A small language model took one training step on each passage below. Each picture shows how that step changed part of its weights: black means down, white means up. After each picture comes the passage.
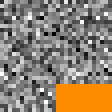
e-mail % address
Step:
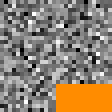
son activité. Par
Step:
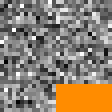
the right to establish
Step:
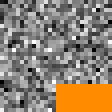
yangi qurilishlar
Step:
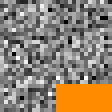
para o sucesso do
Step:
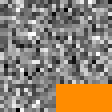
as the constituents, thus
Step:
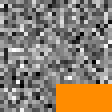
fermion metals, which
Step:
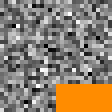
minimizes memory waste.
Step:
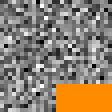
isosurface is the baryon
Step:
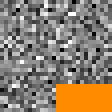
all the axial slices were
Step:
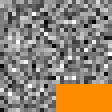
larger than in-plane
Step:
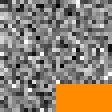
some guidelines, we
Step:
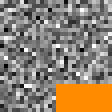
shop scheduling''
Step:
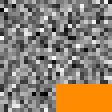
consequence of the deep
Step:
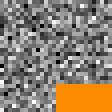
case of $L$ even, we
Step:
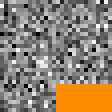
than OpenFHE, for
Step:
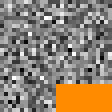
partisans in topic
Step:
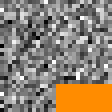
adsorption and bond
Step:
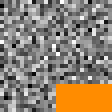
nearby objects (small
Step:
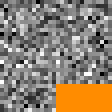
our study on nonlinear corrections to
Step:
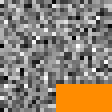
huquqlarini ham
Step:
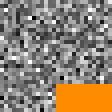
language used around this
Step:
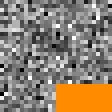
$y$-axis positions of
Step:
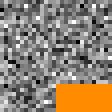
now, it is unclear
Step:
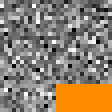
much more demanding than finding
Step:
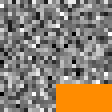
can be absorbed into
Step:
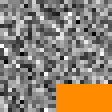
qilishda ba'zi
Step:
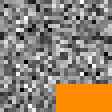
intervention [2; 3]. This
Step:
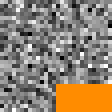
as the direction of current density
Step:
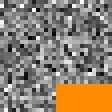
узунлиги L_a
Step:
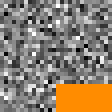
be explained in the results
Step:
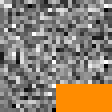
properties to debris disks.
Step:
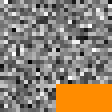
profundamente cruel.
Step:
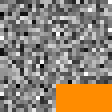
in these figures are 8,
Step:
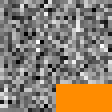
illustrate the topological
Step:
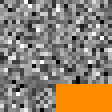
una mayor satisfacción del
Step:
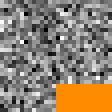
Black RE, Cousens
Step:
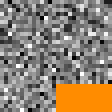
I double log's. The
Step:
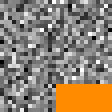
tug`on boshida
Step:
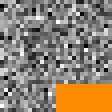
DELPHI, L3
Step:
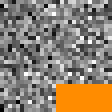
уровни прогноза
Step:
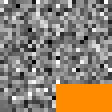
of renewable energy sources
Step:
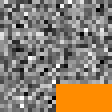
15B variety of
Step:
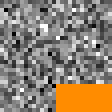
computational cost of a
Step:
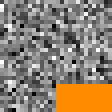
sociales 5 Hice una
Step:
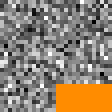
kimning yoshligi
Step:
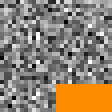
mezonlari, mazkur
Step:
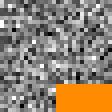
tlaku, které
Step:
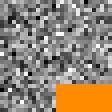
самый большой
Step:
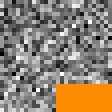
the integrability condition $\int
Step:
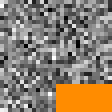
та скоординована
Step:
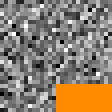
if at least one of the
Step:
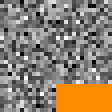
biology and computation, including
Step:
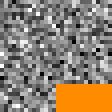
set of the basis vectors are
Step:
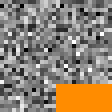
uchun bu soxada
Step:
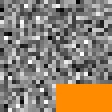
azúcar, además
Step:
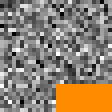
individual in isolation
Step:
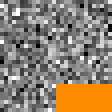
variação de aberturas e
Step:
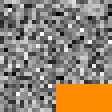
muss auch selber lernen
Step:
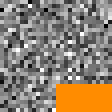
temas de más interés
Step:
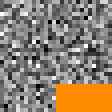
nur notwendiger
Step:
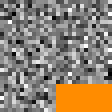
than the minimum period.
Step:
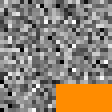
some galaxy groups and
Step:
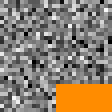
im Vergleich zu
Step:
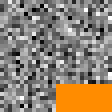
K$ $s$-wave
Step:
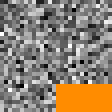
semilog plot, for $J
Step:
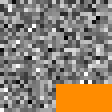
features maintain bounded
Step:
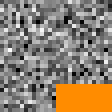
собі могилу,
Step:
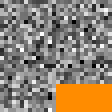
flexibility to be
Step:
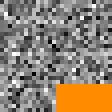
faol ishtirok
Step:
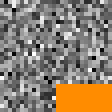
quadratically added to
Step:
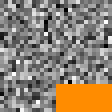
exotic quantum states,
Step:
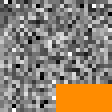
consideração os índices de
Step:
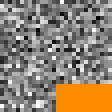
a limited number of cases, and
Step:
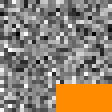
mass terms for dark fermions may
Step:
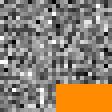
obtaining medical attention and
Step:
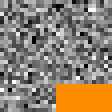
(окремі товари
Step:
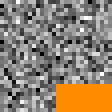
reduce the computation effort is
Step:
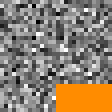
list of the selected tracers
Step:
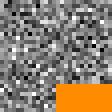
раза нагрузка
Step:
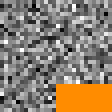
Russian Academy
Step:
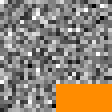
that the recoil energy range is
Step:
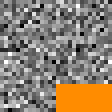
ilmiy, ilmiy
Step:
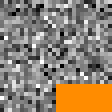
casa. Mesmo no
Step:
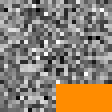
VV.AA. *El
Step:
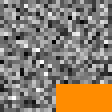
etiladi [14;
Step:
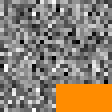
dependency due to lack of
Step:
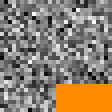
Benzer sonuclar
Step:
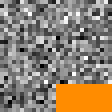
czyli 75%
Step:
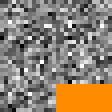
inicio de la propagación del
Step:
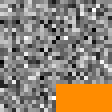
to development of city
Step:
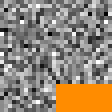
(2008). Análisis del
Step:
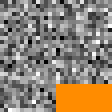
the density of behavioural data
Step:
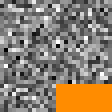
seu impacto. Com
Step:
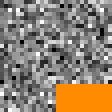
His face was very
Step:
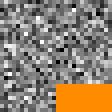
neutrino masses, we consider
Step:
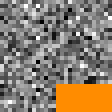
российских и
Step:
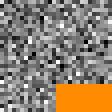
davr organogenez
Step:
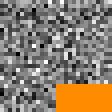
non-Gaussian noise,
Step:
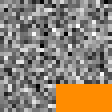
Sec.~II we present a
